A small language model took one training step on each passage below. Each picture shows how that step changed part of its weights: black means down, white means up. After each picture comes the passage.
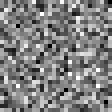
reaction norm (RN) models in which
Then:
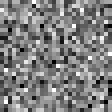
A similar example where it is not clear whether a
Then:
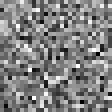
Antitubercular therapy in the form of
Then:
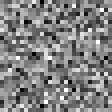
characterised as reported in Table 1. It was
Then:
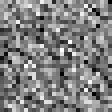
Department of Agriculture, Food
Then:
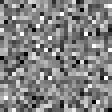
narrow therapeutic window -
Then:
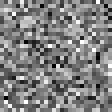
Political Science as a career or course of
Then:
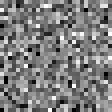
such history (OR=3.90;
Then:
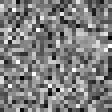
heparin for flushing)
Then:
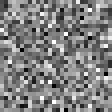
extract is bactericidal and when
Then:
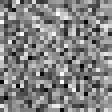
back to the server. - Supports
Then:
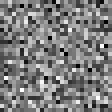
IA-based learning is developed by utilizing
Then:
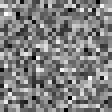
delay, which attains a constant value,
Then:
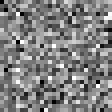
2019). This methodological framework therefore provides a
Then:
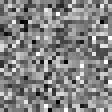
shifts to a lower frequency region at 1
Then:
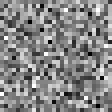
study investigated the psychosocial influence of
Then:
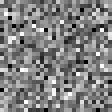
policy decision to be protective Causative
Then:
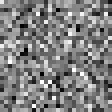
At pH 7 the precipitation is
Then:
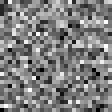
the agro-industrial complex with
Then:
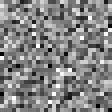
with GCS of 15. No signs of
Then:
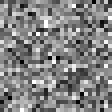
the control parameters in terms of ease of use
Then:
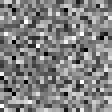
has been desired to show the effect and
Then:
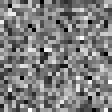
a flipped learning approach in teaching, while
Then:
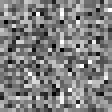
A_2Q$, where A_1 is
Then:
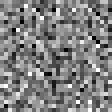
University Dutsinma, Katsina,
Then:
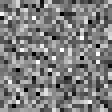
activities and provide space, as well as various equipment
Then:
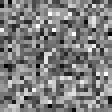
the boundary points \mathbf{x} ,
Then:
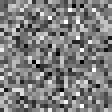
cross-compare the proposed approaches with the
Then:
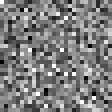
management, such as planning and self-regulation
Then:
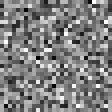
for Ṭabarī's
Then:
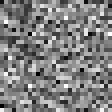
2. Capsule Layer
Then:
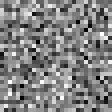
very similar to the CKF described in Section
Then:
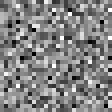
units differ from each other_ some with
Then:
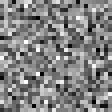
AtM were noted to be the lowest in
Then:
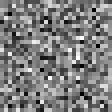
and Engineering, Beihang University,
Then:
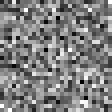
also recommends that the available VTE programs
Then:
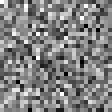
the song lyrics to start a
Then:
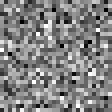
indifferent to corruption.
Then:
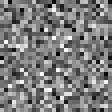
itself. Date Range: 1915
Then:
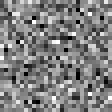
this rare nudibranch in the
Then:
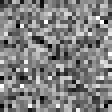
20c Definition of analysis population
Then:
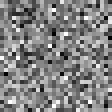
elastic or inelastic (though
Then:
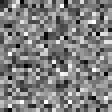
into two groups: Organic and inorganic
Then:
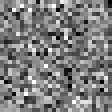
northern boundary by the
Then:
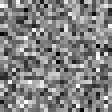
upon the electric constant is obtained. It
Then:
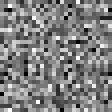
Nigeria is posited with the challenges of social,
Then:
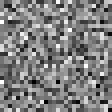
to the work presented in the article. Data
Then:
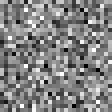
the TKPCS method are mostly
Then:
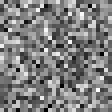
cohort¹⁶ and change in
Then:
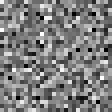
Organisation Email Clarisse
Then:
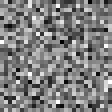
– mediated education, therapeutic
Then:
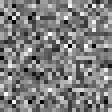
the enterprise and strengthen the economic
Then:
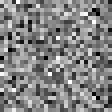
Directive (BSSD)
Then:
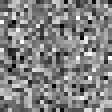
macro average F1 in this task.
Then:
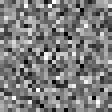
linear relationship observed in Figures 4b,
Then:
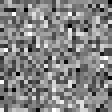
treatment. It denotes the increasing tendency
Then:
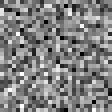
and much greater than the scatter in the global
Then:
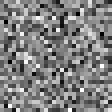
maize plants and total plants were counted from
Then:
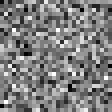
TB either sex who met the following criteria:
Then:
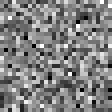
in the saliva provide protection against
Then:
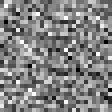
20 ACMAs were used for testing the
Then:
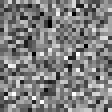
and forearm which measured from acromial to
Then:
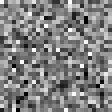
dataset, we compared the previously published results
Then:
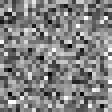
few decades, there has been a
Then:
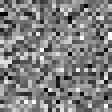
of a marine protected area in the
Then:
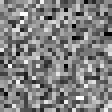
Techniques previously studied and/or used in
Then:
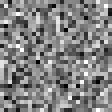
silica, containing 90-
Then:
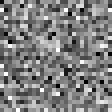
dejavnosti, katerih
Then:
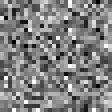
the implications of the widespread success
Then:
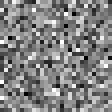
on linear regression and neural network. They
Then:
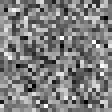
materials, together with data gathered from
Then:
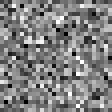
tends to address the child with its name or
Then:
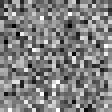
six years. So age is an important consideration
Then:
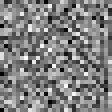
Nigeria. 2. There is no significant relationship between
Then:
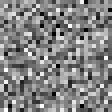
M. Human Activity Recognition
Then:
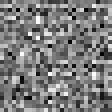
We also show that deep learning is able to predict
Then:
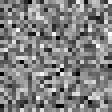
instruments included problem-solving tests,
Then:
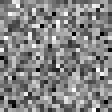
\text{ s}^{-1}$, indicating
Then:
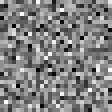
is the most critical (fatigue)
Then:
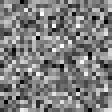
ignored and crucial information neglected
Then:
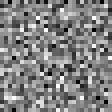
11.5 years, representing a critical
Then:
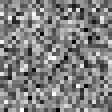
life in cities. However, it is essential
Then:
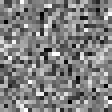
reflection. An enabling environment must be
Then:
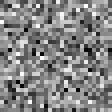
a previous study [56]. Food
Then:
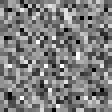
and are associated with poor prognosis
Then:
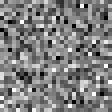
shadows and the rise of the
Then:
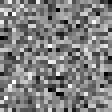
The main motivation for the present paper is the
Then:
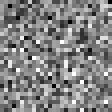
rápidos que incorporan
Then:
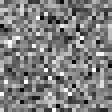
of 3.3 mm should be selected to
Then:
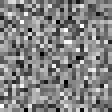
Lomidze, F.
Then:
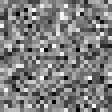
of the compound was confirmed by elemental
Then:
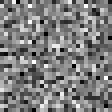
DNW (German-Dutch
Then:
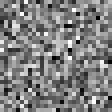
to the straight stent segments for
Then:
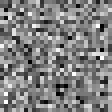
as essential to describe the system dynamics: the
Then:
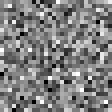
flow chart of our quality controlled compression
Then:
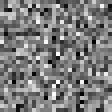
are also emerging. Therefore, today there
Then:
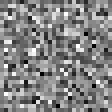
it was considered essential for companies to establish human resource
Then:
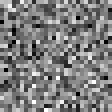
up to ~37 pN,
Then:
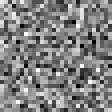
deals with two movement patterns: classical
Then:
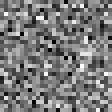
141 breakthrough data reported by
